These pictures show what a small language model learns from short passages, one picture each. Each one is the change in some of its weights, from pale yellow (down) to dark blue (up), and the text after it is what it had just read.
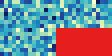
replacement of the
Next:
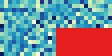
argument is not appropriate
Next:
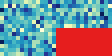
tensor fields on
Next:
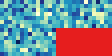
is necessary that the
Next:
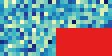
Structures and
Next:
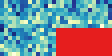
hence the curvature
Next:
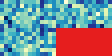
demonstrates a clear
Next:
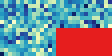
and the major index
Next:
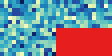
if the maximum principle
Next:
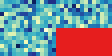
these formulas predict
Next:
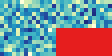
orthonormal basis of
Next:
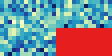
we discuss some technical
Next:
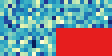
give some examples of
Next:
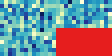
Computing the solution
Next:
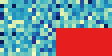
then \D
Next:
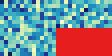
time of calculations
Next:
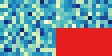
a positive definite kernel
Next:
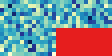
defined by the local
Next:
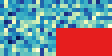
if a vertex
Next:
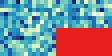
eigenforms that are
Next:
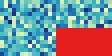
via an elementary operation
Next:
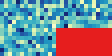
plane. As a
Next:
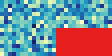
are the projections for
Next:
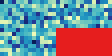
occurs at time
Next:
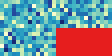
have an exact
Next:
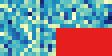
map taking an object
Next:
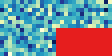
to this method,
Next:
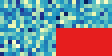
group of order
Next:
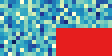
spectra with respect
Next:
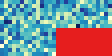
a primitive Dirichlet
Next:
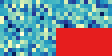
phenomenon, usually
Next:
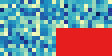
length: sum}
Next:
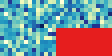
$\Xi \cap
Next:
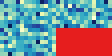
additional iteration multiplies
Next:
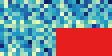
Construct the
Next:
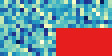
noting that the
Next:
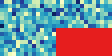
$J$ as
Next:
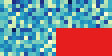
to also factor by
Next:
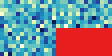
occur. By combining
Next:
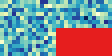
verifies easily that
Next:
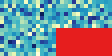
local ring.
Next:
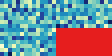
theorems of computation become
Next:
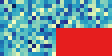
is an open base
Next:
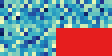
on machine learning
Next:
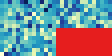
every nonprincipal
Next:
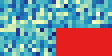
Therefore it follows from
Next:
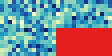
we recall how to
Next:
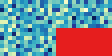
to to characterize
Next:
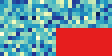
In fact they
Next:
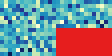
covariant derivative
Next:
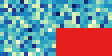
the space of
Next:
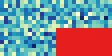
piecewise linear loop.
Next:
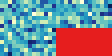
follows, we consider
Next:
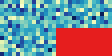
steps to those in
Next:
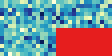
of Schur's
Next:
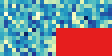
\forall e,
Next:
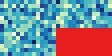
left shape as
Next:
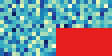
made in view of
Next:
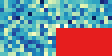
at (random)
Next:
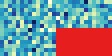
also of the form
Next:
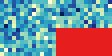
$-\infty$ in
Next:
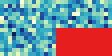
eigenvalues for the Hecke
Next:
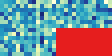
of problem from calculus
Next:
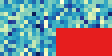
$\Omega =
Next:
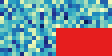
classes in $\mathbb
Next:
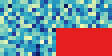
related to the
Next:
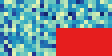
$, as long as
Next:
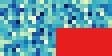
properties **2**
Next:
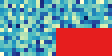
more explicitly, this
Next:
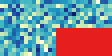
well-known that
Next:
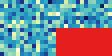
Suppose conversely
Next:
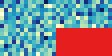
have been conjectured
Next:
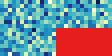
in a tit
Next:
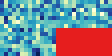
fractal, the
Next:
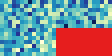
to provide a series
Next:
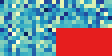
circle centers and
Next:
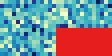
\eeq Notice that
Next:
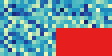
with the mass
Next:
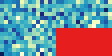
same method can be
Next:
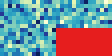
action of the groupoid
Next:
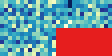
of the polynomial and
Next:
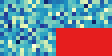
turns our linearised
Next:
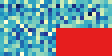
PDE case,
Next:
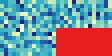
T$--algebras and
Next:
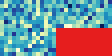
that the unitary operator
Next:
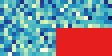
a separable
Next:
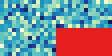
number of partitions of
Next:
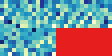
just a map
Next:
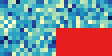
Remark $1$.
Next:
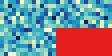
away from the center
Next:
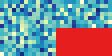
our last result.
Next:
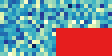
constant $C$
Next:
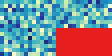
properties of a
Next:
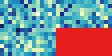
is formally
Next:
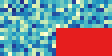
the inequality. For
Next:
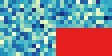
not intersecting the
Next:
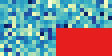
`end' of
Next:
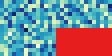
with costs as
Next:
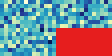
can modify
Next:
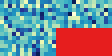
trajectory generated by the
